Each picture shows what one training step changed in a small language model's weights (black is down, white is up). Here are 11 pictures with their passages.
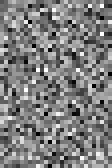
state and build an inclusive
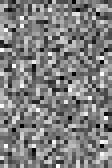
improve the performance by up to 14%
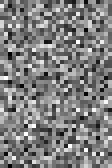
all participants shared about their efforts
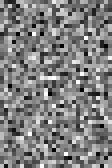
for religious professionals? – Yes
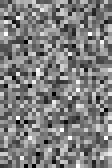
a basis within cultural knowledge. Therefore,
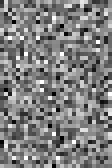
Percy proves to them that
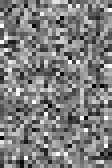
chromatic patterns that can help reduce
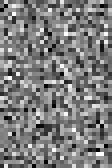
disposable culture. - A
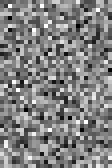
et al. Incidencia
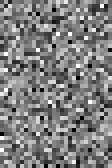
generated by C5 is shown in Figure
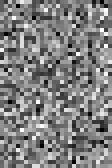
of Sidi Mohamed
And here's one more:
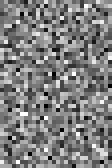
as well as flexible and
